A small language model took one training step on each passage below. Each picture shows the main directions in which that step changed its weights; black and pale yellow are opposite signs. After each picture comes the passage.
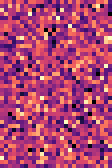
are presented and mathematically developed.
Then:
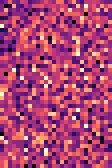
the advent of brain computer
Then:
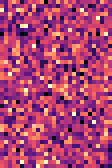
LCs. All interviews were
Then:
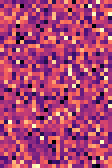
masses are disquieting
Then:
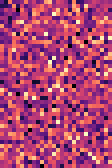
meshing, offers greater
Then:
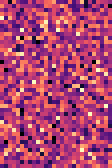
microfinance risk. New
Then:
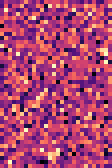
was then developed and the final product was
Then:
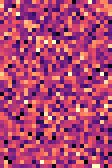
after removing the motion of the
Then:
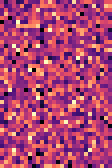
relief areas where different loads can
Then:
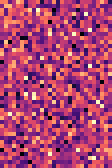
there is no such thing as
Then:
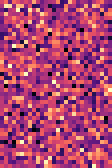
especially in interpersonal interactions with
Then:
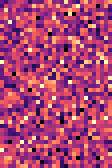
range ΔK . Fig. 4
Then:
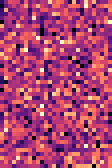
located at one end of the
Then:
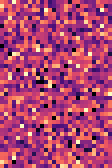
their responses on their capacity along business services
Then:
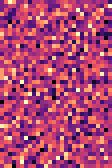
2, some notation and some
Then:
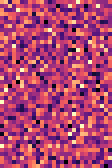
gave a significant association between who
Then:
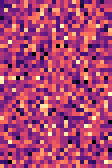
and the extent to which these
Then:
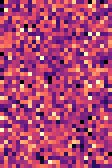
of view. We were using Bach
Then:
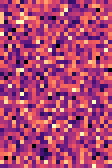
Review & Editing
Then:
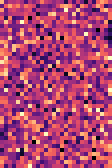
systems with addition of 20 %
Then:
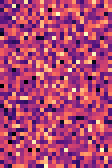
to its customers in the least
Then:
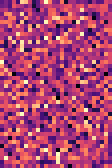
– Kurdistan Region
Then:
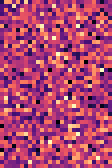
for Women, Chala,
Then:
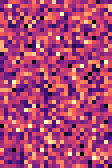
Respondents: 12 #
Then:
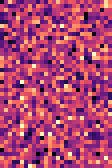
some obvious economic dimensions and
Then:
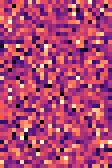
our research for fast and reliable
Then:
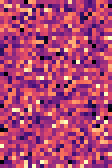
is one of the few major physical parameters
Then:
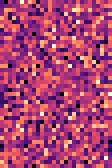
The most common symptoms of
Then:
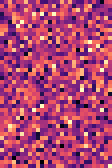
Persistent Chat Server
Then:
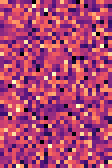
The exact mechanisms that lead to its
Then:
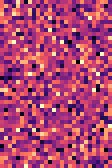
in Group 3 ($\Delta
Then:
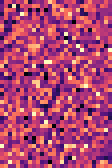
shared tasks, because of the lack
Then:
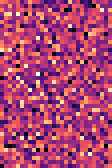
important point to take into consideration is
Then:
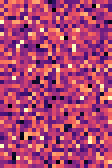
became more available and accessible to
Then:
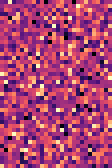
While the reduction of external loading is
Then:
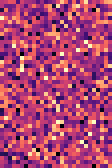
volume (PCV) compared to the
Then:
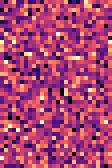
reviewed and the results obtained are discussed
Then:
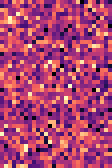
century BC called
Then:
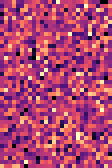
Manimaran*, V.
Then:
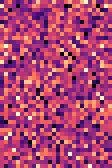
aspects of voluntary work throughout society
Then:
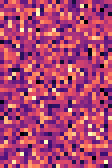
÷ 10 nm. This
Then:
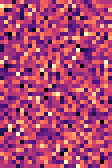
summarized in Table V. The
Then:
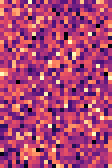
from the carbon fiber surface, resulting
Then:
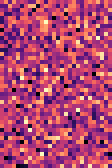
teachers to achieve the laudable
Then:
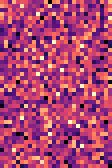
SUMMARY: The application
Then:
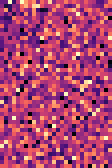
those with clays not functionalized.
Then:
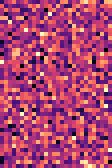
states when subject to any given level of
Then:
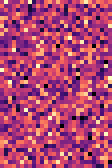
coefficients. Then, it
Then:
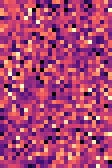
works are made from the locally available
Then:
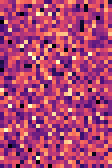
hereditary, often lack a
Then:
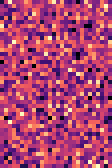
national researchers worked with the
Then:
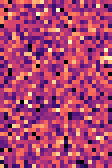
previous research has highlighted the benefits of
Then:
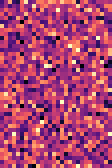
skills: use and understanding of video
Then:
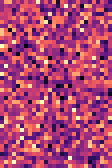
oxalate crystals was
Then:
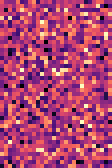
framework. An Application
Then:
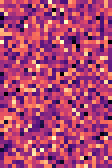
The effect of Augmented Reality
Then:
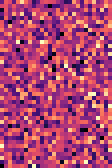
genome-wide analysis of
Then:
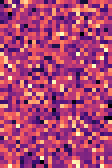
the Technological Age,"
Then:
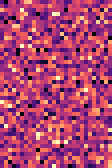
multi-objective optimized algorithm
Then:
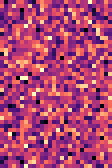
aspects of the healthcare organization and
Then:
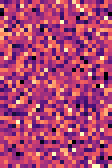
of adapter dimer present another
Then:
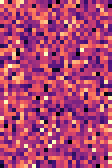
nature of latent spaces can
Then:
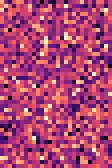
between all of the points, to
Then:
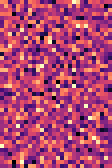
fixed reed beds and
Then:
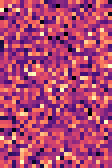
were tabulated and presented
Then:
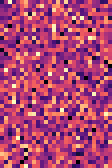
as room temperature, the quality of
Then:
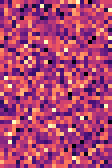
was insignificant as indicated by
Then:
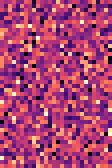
let $\epsilon > 0$
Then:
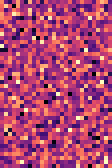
in the identification of human blood
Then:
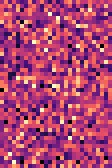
morning and evening
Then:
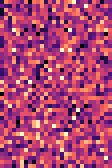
of mistrust and
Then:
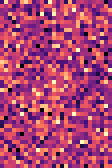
(MPa) Infill
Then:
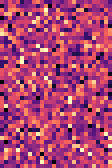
University. Furthermore, the reliability was determined
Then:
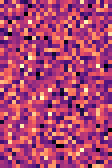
is because they see the therapist /
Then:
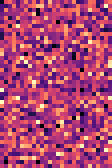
different view 3D of interpretation in
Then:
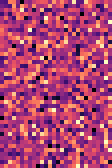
mass examination system to be
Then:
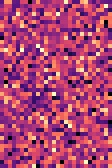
application of States of Emergency
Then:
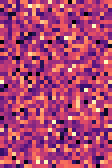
much influence over the gating
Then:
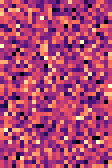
up in the list of the results of
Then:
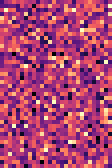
The data is tested by means of
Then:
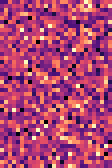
table includes information on the applicable
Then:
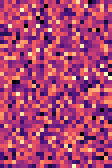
dare to defend their
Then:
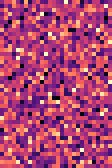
and Reissner, 1944),
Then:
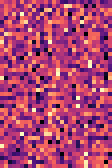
intrusion detection system and policy change
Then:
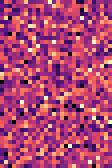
sale to partners, was
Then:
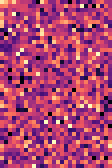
the capability of preservice
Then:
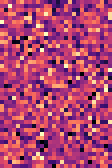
divided by the total number of all
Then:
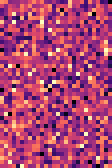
precision contributes to the overall
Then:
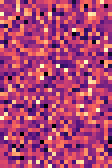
E in abs. volt m
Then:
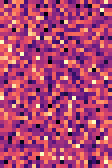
that regulate human behavior toward the
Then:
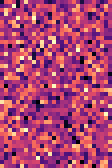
PLC injury but
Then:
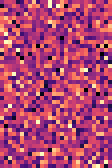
infection throughout the OVX
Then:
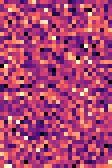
principles. In this context,
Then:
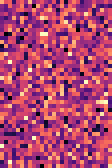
regime of vulnerability and
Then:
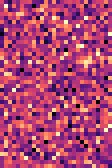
TPBPTS (II)
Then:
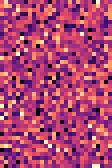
dense point cloud with more
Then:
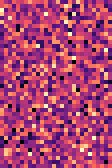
higher data rates. However, the 6
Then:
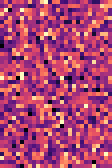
an electromagnetic field
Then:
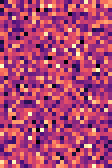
led not only to alternative graphic
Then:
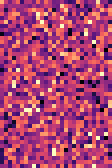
soil strength depend on the percentage of
